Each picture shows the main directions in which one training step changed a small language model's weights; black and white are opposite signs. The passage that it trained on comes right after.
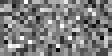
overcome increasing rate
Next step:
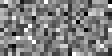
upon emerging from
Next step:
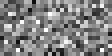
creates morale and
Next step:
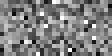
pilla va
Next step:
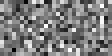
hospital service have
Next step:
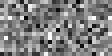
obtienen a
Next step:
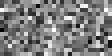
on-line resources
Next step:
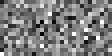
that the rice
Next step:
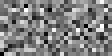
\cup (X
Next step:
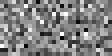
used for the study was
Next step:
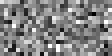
of the residential
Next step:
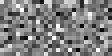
a population, or would
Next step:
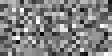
is evident in our
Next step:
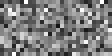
одного року
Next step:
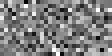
на реальные
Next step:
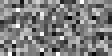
relationship between the emerging
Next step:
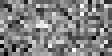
datasets generated
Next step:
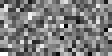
the Brazilian
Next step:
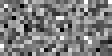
study was performed during
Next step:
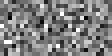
LCA for
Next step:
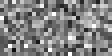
markers. The
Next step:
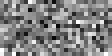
vaqt va
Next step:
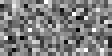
violence or
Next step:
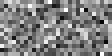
businesses and
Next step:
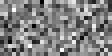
de frutas.
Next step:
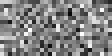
and clinical
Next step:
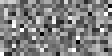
of youth
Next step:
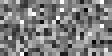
erkin raqobat
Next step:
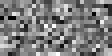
All in sum, the
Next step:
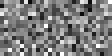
as métricas
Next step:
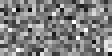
these disruptions
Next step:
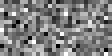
of dental
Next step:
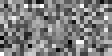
if you are still a
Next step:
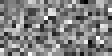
linear polarisation
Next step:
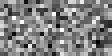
follows in order to
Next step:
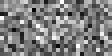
summers negative
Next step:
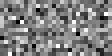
Europe in summer
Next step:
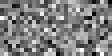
de urbanização que
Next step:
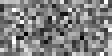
in their approach.
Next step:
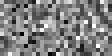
pH in the
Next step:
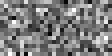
Fig. 4 TG
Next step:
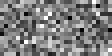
davom etib
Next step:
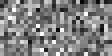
genesi del
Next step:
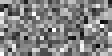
controls: during the
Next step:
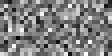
has been shown that by
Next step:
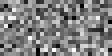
promote it today
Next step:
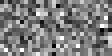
conferences &
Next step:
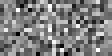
money has no
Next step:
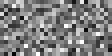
experimental use case of
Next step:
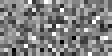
the autonomic
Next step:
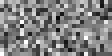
supporting this study's
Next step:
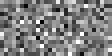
poule lui
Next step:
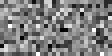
Hainan, and
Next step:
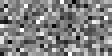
the students increased as the
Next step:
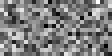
discoveries in
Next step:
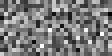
offers them the
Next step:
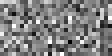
of a multiplication
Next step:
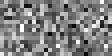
Wise Growth
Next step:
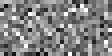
are due to an
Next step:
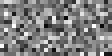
of DHA and
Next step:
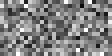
где оно
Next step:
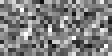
aid) AND
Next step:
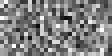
UN were unable
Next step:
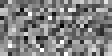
Institut Nacional
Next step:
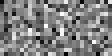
genus from old
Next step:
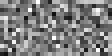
water was filled
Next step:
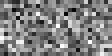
to reduce political
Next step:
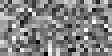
equations or partial
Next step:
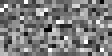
physical, moral and
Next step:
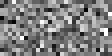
was a statistically
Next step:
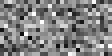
were found to be lower
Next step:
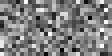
signals occurs in
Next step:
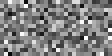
в процессе
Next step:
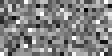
domestic life,
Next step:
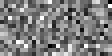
up the generation of
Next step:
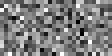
growth. If these
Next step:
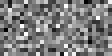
ва ботларнинг
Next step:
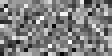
the creation of a
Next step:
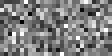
without being aware of
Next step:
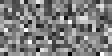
session, the
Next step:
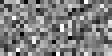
phenomenon in the
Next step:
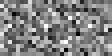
grown under different
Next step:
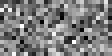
monitoring the change in
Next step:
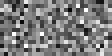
risk framework to support
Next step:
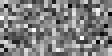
probable reason of
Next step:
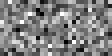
panorama de
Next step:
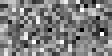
is consistent with
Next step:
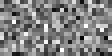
electrical parameters
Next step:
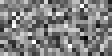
- - Regarding
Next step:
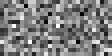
ante el individualismo
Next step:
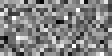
reported a mean interval
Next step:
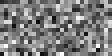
of the electric field
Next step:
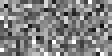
probable impact that it
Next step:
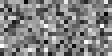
limited institutional
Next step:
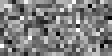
algorithm was developed
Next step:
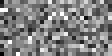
for eligibility
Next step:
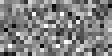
na Universidade de
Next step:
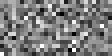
had the least activity
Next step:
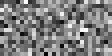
effect of ethical
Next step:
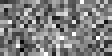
and shock may
